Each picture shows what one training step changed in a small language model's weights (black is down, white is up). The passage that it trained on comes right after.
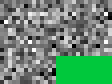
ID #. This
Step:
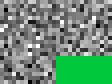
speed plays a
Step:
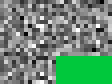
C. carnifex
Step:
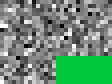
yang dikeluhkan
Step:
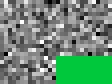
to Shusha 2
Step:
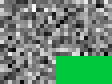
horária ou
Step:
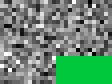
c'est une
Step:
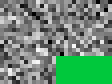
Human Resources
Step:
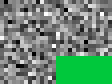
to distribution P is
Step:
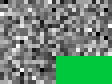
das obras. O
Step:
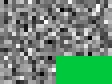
e exclusão.
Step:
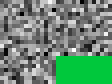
podľa §
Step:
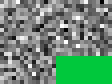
police with stones
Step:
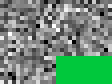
with dynamic
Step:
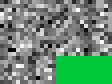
and if acceptable
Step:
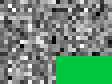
there are also market
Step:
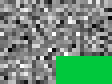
are 14 points
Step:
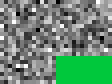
the prescribed
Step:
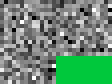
4. The signal for
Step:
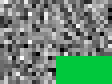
Причем, в
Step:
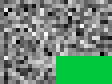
un'ottica di
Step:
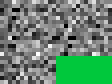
\\ \gamma
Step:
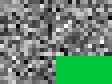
Research Performing
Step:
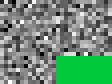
a meaningful
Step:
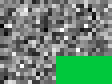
agricoles et
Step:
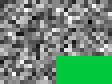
by decision support system and
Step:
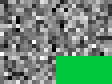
be considered as a
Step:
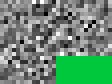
empresa, pois
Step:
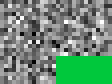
with the application can
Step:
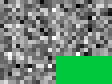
значение в
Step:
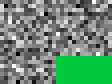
*Journal of
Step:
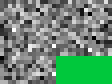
None declared.
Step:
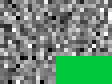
grade of elementary
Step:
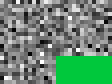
local communities; students
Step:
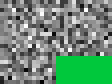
change interventions in
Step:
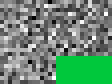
System PSK
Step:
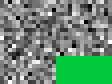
We discuss the performance of
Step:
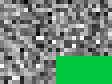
wie stark das
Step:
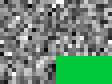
also touches on
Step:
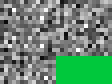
quanto tale,
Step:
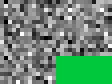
used as above for
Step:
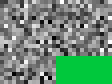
una falta de
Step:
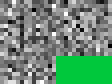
papel de integração
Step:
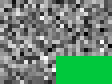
statistical relationship
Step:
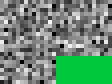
deliverable aims
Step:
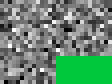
Host GW services
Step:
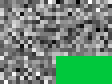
organizational culture.
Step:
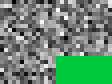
Management, National
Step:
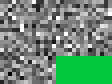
without requiring
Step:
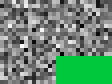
interesse nas
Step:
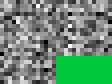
using different approaches such as
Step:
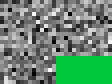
for analysis can be found
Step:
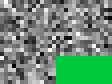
sample size due
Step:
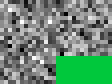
be remained in
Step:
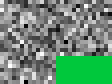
tool. Trained
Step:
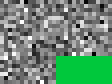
operating specifically
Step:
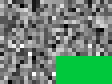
correct, then
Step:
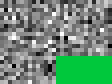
indicates an effective
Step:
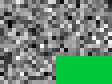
2.2 Local
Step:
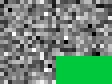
to be obtained.
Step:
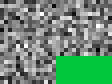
Bukhara State
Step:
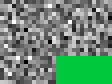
para Aprender com
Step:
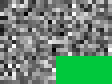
the efficient use of
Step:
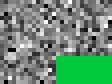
and fear could all
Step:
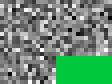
some reflections on
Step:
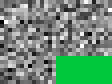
of the bulge of
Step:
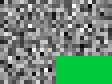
the dissolution
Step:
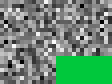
All levels,
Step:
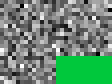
bilan xalq
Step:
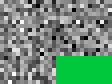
feedback on the
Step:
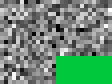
studying the possible
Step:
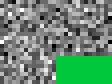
community; therefore,
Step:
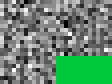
como para los docentes
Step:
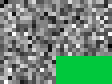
different. In this study a
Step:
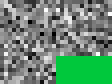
effects. Due to
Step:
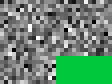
Misol: 60
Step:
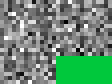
ayude a
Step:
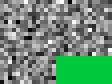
originates from the
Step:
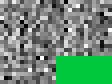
Release 5 can
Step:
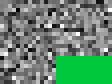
Supplementary Material
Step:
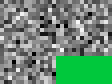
towards the
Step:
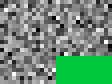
Before starting
